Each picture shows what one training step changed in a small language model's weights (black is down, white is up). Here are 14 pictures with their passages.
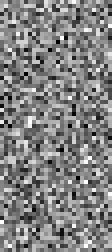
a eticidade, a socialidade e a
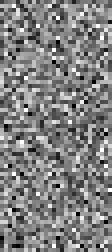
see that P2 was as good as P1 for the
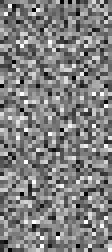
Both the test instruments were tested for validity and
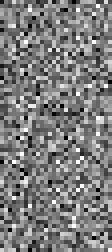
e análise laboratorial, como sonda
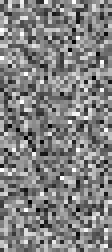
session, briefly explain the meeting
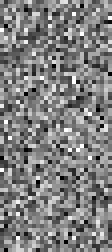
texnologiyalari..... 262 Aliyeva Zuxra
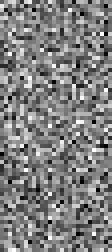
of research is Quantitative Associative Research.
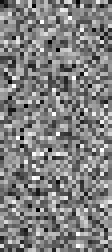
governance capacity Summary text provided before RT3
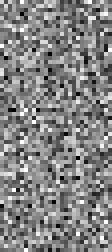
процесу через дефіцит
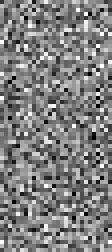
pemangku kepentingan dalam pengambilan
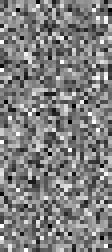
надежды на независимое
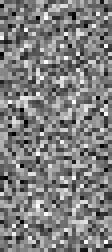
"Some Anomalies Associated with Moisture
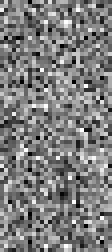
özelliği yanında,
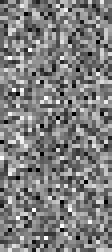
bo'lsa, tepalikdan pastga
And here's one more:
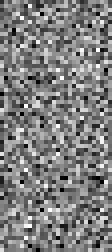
keyingi asoratlar nazorat guruhida
